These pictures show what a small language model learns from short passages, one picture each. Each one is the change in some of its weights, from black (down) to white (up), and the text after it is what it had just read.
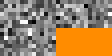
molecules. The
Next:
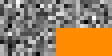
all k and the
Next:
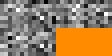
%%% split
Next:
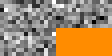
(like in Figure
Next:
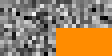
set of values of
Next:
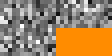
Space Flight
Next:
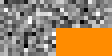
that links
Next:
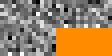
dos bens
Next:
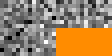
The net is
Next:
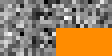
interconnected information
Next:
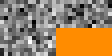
werden an einem
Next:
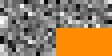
applying the
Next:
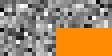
novel features such
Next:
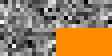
optical data is
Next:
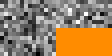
leads directly to the
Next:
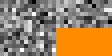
of $\gamma$
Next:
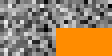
measured flux uncertainty
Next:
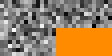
Moreover, the lower
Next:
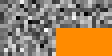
até o
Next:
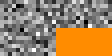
18), precisamos
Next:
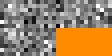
power law distribution
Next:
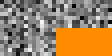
forma que um
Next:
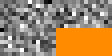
diffraction limit
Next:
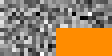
chain of
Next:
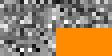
ha più
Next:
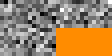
correction amplitudes in the
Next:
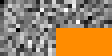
strategy for excitation energies
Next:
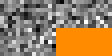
It is the amount
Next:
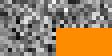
puts too
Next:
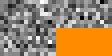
In Section 2,
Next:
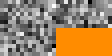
light tends to
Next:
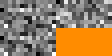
lead to the
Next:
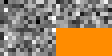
sono in
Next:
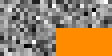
family of
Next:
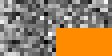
a negative cosmological constant
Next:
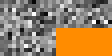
of $n$
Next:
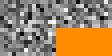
centró en
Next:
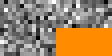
e incluso
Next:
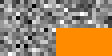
synthesis models by
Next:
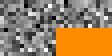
the time. It
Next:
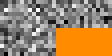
Starting from
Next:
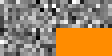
e amplia
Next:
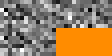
cultura es una
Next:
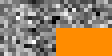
culet of
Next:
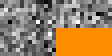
where $ \star
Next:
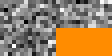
is bounded in
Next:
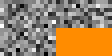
crea la
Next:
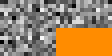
під дією
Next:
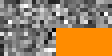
– жағ
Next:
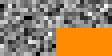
the BHF theory
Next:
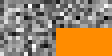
problematic as it
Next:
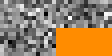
is below the
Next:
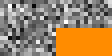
PACS spectra
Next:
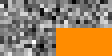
quantum numbers of the
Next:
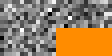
is a work in
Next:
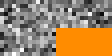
of Signal
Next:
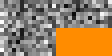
في صف
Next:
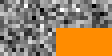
associated with the longer
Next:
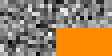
show the differential event
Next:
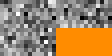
time evolution of the
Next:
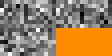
transversal y
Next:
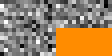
Shuningdek, turli
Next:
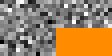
for the CTA
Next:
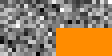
observed in the
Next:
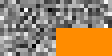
practices within the
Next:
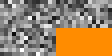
multiple interactions at high
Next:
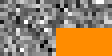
atual do uso
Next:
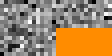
stocks are
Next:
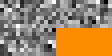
used in silicon
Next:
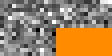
início dos
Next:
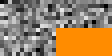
badiiy adabiyotning
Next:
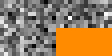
is the transmission probability
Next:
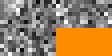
– Análise
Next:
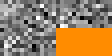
taking advantage of
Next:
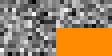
of these magnetic fields
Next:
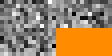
design of the network
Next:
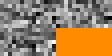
accretion rate is
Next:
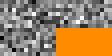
of the research lab
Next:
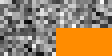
needed to pin
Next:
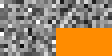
bu reformlar
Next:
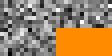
or 90 degrees.
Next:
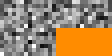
as well as
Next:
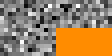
the large argument
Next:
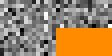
to only repel
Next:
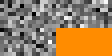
a influência de
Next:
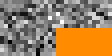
if the bar is
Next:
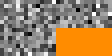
birth rates and
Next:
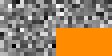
завдань й
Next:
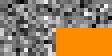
the strongest
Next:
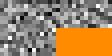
suppressed near
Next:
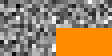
чет эл
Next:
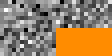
with simulations and the
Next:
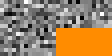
cm). W
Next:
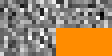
Here we can
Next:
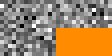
a call from
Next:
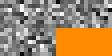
concepts like
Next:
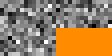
to the reflection
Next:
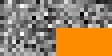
peak positions of each
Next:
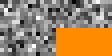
integrals can be
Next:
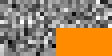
laser increases the temperature
